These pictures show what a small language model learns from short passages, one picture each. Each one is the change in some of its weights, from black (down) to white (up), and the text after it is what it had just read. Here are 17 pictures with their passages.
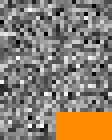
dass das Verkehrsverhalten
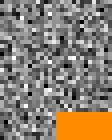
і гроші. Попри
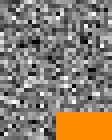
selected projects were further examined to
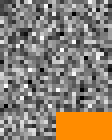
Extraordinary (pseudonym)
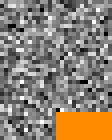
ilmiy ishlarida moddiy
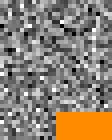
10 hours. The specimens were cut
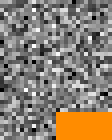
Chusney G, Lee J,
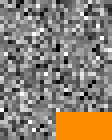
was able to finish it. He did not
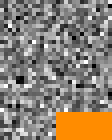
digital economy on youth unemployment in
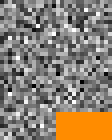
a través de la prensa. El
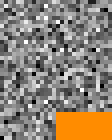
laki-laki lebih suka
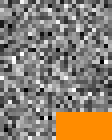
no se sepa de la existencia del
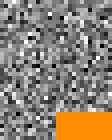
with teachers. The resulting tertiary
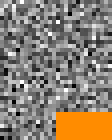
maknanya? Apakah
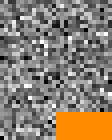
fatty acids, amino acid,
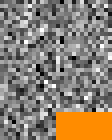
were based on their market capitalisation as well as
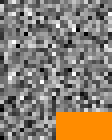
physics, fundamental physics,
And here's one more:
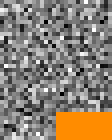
geen waarde toe te
